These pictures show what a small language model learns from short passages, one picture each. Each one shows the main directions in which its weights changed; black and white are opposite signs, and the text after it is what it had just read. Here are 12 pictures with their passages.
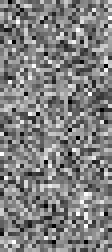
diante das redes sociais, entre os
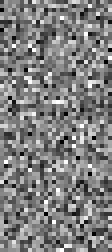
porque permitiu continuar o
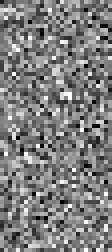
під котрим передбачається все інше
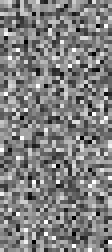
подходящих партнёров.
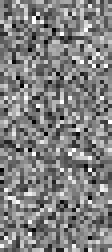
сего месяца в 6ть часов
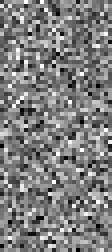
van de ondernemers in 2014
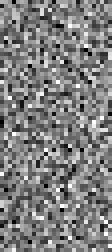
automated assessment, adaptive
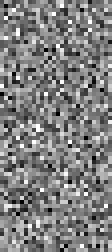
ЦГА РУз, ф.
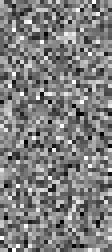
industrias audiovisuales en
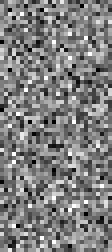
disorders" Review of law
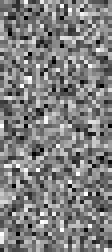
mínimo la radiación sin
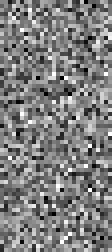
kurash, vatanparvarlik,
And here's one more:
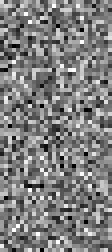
сортировка. При этом
